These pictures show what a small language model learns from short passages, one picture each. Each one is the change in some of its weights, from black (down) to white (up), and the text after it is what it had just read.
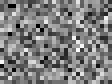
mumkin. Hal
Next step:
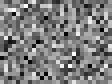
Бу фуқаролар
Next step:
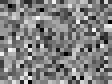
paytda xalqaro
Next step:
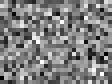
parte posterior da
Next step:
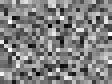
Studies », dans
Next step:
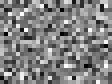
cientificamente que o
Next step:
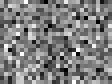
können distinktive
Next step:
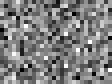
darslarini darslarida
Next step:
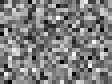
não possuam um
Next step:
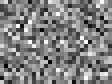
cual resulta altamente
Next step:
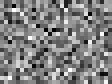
осі дані можуть
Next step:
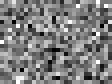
va kuchli sud
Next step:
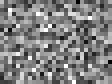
bigorna e pronto
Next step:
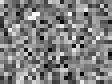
klien diajarkan
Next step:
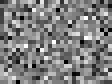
нарса физикадан
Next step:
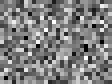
hangisi? Savaşlar
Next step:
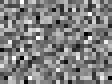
omil bo'lib
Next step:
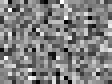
achchiq bodom
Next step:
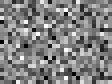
но, чем она
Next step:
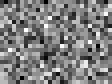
os docentes da educação
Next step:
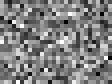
keluar pertama kali
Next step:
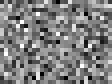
date potevano anche
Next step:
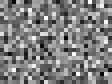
les réflexions
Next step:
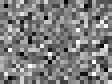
16. Khamdamova
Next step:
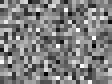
en France et à
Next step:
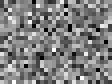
из этих данных
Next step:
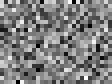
with laminated
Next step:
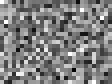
ya tenemos luz
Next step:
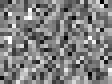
young people interested
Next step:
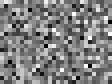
aytadi. Oxiri bu
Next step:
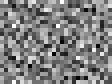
instituciones económicas
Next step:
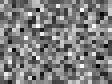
sve mjere koje se
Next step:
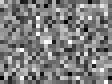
se aprofundou na
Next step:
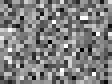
foi realizado 20 minutos
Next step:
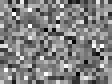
школе, в
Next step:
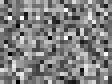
- Для защиты
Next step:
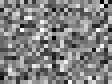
связана с
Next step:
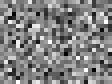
So'nggi yillarda
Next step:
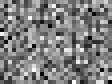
demonstrated an increase
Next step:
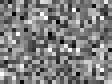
crônica ou
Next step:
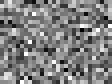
jets showed that
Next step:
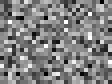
крије се,
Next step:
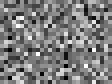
Majid di PB
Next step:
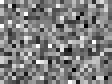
Con estas tales⁵³
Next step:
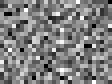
tidak mengalami
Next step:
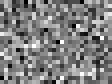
Tabla 4 Análisis
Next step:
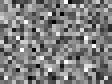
e os preços — cria
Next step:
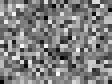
gänzlich anders
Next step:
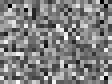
по эффективной
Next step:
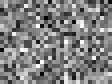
hisoblanadi, chunki
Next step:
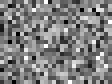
característica principal é o
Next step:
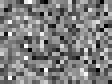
relacionados ao crime
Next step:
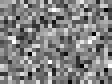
davlat siyosatining
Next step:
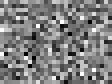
Como esas condiciones son
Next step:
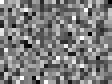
ou DOLS est plus
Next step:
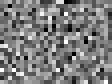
шаги, быть
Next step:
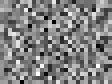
entrega, me mostró
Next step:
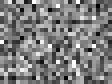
U. Pilla terish,
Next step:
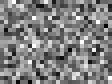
The Emergency
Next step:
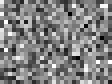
kosten van schulden
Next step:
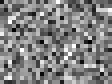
discursos e práticas
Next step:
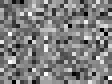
розвитку; -
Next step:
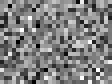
yopilib, sahna
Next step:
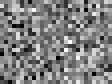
plus d'espace et
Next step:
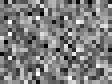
—, e articuladas
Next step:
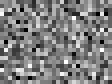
(sin texto)
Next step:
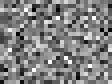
туганакдан икки
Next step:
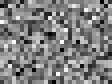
с ограничением
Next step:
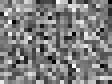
I bob, VII
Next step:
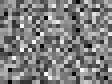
raise the level of
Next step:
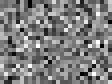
16. November
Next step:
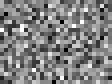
oleh penulis akan
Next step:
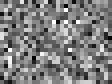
esetében ($p
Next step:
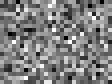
I/c Principal,
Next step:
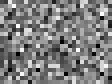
ou informação, tem se um
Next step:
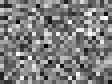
demencia. Frente a
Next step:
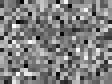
significativa da diástase
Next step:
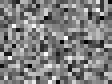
para a estimulação da
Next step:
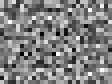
Emergentes em Educação
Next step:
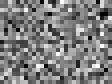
qarashlarni boyitib,
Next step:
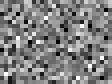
Geschehens ...
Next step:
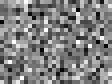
com sua subjetividade e
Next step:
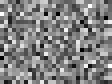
educación STEAM es
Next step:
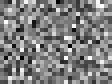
de familia que porte
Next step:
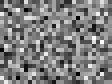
aprendizado mais
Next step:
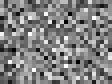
und relat. Verlustraten
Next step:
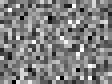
o'rta maktab
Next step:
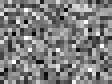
wieder einmal in
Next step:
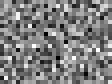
benzer sonuçlar
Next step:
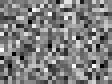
tuz va boshqalar)
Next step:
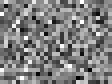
una conexión evidente
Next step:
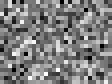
e Urbanismo da
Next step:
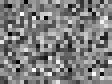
02. Hasil
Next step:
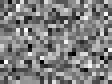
та письмового
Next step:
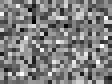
Suffering in a
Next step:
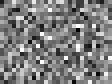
mod negativ calitatea
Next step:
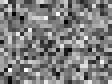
Perry S.
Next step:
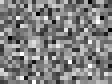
Bu nedenler ortadan
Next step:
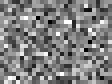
iye. Atap
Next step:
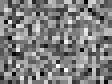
des stratégies
